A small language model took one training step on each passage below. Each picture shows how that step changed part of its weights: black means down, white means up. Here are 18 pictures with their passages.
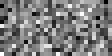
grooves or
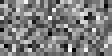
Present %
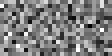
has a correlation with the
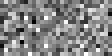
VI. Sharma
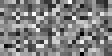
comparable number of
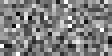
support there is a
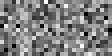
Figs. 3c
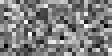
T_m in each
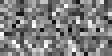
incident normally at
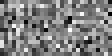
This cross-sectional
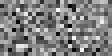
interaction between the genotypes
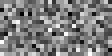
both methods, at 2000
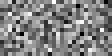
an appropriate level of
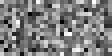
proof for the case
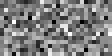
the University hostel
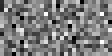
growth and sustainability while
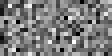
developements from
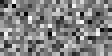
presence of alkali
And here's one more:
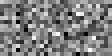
highly effective for realistic
